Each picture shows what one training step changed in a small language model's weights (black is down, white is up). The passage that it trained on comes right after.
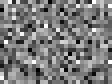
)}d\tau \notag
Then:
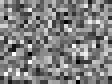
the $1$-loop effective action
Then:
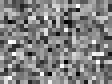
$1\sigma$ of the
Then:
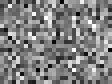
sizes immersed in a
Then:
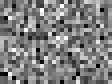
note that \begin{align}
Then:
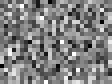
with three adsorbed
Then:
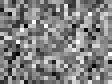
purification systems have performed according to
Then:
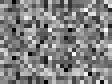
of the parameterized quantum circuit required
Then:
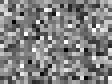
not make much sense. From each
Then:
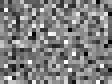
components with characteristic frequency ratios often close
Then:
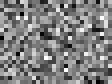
conductance formula are presented.
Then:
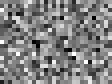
the boundary Cotton structure.
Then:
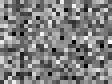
the original $f$ for each
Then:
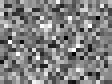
described in the introduction.
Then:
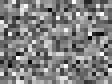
broadened Fe K emission in the
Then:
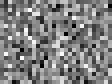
of the plot is the magnified
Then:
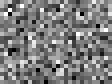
0 & \qquad & \nabla
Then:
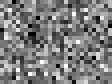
of $A$ at the time
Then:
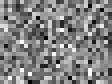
the angular parts of matrix elements between
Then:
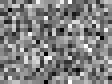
al. (2004) estimate the
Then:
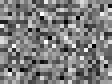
Let $\mathcal{E}_i
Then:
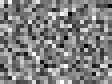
a prominent concept, the
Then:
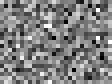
solving the issue with additional storage of
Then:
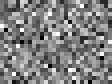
power is monitored by a power
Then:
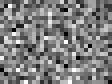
purpose of this paper; instead,
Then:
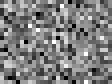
\ \; \quad \bullet$
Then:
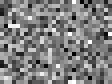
be updated to its preferred
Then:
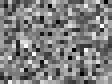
of recurrent layers which produces the
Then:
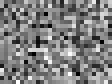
in the bosonic string case,
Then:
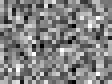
implies that the two stackings host
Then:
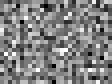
factor for evaluation of the power efficiency
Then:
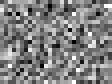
with the Hofstadter
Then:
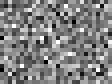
of the polynomial NARX model
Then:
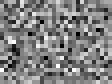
edges $S_{jk}$ for
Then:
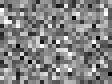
roughness size compared to the width
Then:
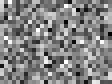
a semi-analytical
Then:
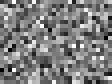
corresponds to Fit~3.
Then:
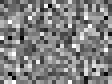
between 15 and 20 molecules, for
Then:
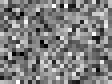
self-similar signals), one
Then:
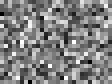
These three paths can be composed to
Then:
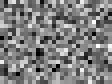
are chosen to provide a representative sample
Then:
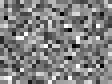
the runtime analyses to gather
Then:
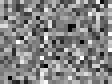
the magnetic field is smoothed out
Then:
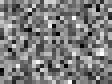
to infinite order, which is
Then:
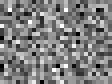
For the moment we are interested in
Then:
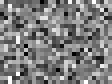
USB flash drive with
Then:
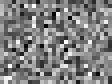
and $8$ respectively for the
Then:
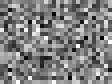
the CSF implementation below. The
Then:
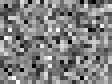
congruence. In the
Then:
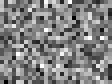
for LHC. Thus, the simultaneous
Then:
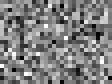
case iv for the NEC
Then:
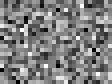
values are used to generate 500 sample
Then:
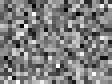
epochs) in order to enhance
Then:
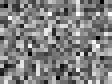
obviously raises many questions and
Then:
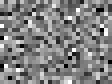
In this simulation, we examined
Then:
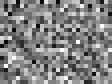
loop corrections to the effective weak mixing
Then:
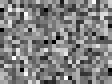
in our model are found to be
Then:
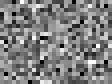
points over which the gaussian
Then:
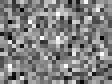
so that $k=1$
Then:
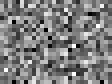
phaser with transfer function
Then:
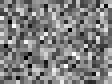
times larger than the original training
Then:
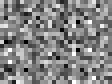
the field renormalisation in the
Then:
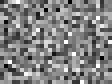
in brackets below our
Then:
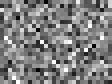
tends to $\infty$.
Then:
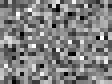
of both $M_{\star}$
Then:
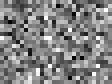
$n$-th entry of
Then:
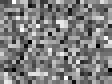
which are unlikely to be
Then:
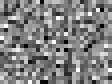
and heterogeneous objectives that are
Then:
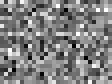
The system with either time delay or
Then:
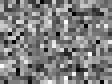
beam energy with a view towards the
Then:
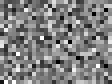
significantly for a complete understanding of
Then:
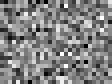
arcseconds for the
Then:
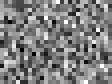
$r/R$ represents the
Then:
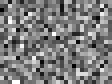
function (PDF): \[
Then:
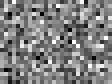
\title{Lightweight Model
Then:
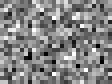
{C.~J.}\ \bibnamefont
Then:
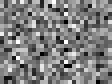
have been published so far. Since
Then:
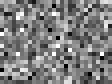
to avoid cumbersome notation,
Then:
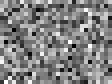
corresponds to the unification scale for
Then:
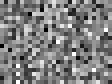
is consistent with the exact relations of
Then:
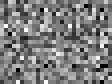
per electron multiplied by the number
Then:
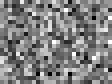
encodes the source speaker
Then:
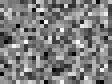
damping on porosity and
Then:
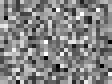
the power electronics solutions developed for
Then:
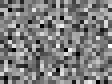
the main text. Then, we
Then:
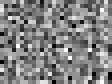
contents of the eigenstates with
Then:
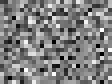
The predicted possibility of lasing without
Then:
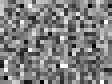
using \eqref{P diff},
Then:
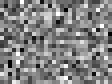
dynamics which manifest themselves in the
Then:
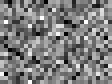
MUSICGEN &
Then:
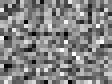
wavelets and scaling functions can
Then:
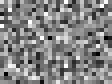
We can calculate the local empirical
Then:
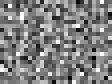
importance of state encoding. This
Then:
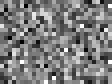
hole event horizon) is completely
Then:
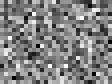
as the estimated channel while the
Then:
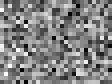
DM. Constraints from CMB
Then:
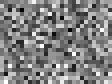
the fact that the quantum corral
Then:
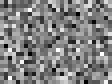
of the three chains to be
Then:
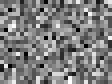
were available, while V21 added
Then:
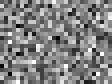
be performed a few times before the
